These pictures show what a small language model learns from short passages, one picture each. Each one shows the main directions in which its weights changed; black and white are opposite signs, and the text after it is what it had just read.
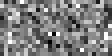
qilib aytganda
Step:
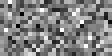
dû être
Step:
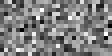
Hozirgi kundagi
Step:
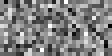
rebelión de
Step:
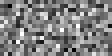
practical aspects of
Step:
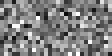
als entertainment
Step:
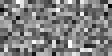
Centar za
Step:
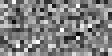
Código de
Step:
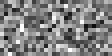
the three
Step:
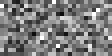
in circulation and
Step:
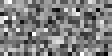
sarfi -real
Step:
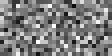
Prezidenti Shavkat
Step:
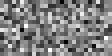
groupes utilisent
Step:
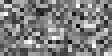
of juvenile
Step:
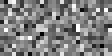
contato com a parte
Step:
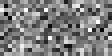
altında devam
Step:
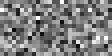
de sus condiciones de
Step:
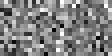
a que chamei
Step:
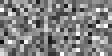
Las organizaciones ponen
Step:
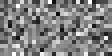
Ключевые слова:
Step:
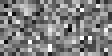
отношения к миру
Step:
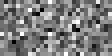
без заметного
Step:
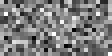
o programa até a
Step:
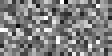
de teste realmente
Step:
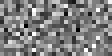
ein Musical beenden
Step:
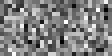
Forschung für die
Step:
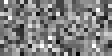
- Amir,
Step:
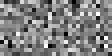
delta hududida
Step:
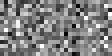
académico del mismo,
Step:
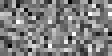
olish uchun zamonaviy axborot
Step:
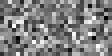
от переменных и
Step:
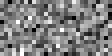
jiddiy ishlar
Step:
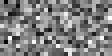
um anexo da
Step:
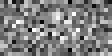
и обновлению
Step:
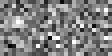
bosqichlaridan biridir.
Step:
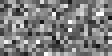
значительное число
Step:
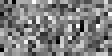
Geistes- und
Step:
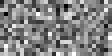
species misidentification
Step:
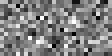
va adabiy ijodga
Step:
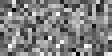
transformaram a FAEC
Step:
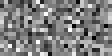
в доме,
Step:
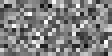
aplauso y
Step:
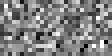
Granö et
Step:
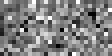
Grom AA,
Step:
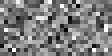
ma‘lumotlar berilgan.
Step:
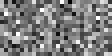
o Break e
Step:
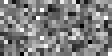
ugli - PhD
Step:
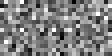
teman, pada saat
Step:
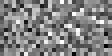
порядок роботи
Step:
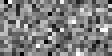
y al Golpe
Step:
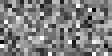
a exigência de
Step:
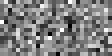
da contribuição
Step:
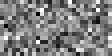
40 segundos e
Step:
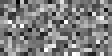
es formar el
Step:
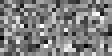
estado del arte de
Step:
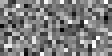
eines auch fein
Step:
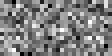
також змінюються
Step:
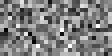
преемственность его
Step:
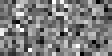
suggesties per
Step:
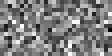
студентів у
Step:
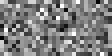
a ottenere
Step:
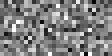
и задачи учителя
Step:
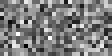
на слепите
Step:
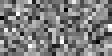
na escola”.
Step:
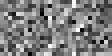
a clear and
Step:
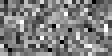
автора та його
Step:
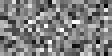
con decoración
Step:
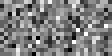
(DSc), professor
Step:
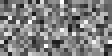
el mismo grado que
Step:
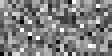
cultura cigana,
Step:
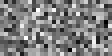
văd pe
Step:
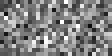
autorizado em
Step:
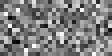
investigación estima que para
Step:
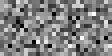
yondoshuv va
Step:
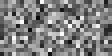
і як такі,
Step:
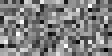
в таблице
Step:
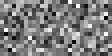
oshirilishi kerak.
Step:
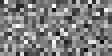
van de duurste
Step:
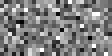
increases student
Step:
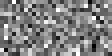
no software
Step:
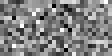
b.v. voor
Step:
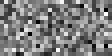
el Vertedero
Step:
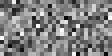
cenderung mampu
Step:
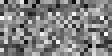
politica, entro
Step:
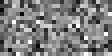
науках. Так,
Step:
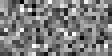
os processos subjetivos
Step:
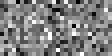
: Наука,
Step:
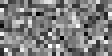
tub zamini
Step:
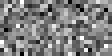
of the Department
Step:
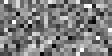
Il a permis à
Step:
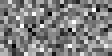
Chunki fuqarolik
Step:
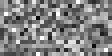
Mazkur aktivlarni
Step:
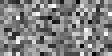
ОЭЗ, за
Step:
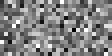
Севера также не
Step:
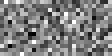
eshitish vositasi
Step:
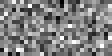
эса фақат
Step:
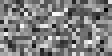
observational studies.
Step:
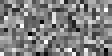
its impact on
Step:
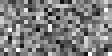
– розничной
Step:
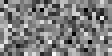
Dopo un
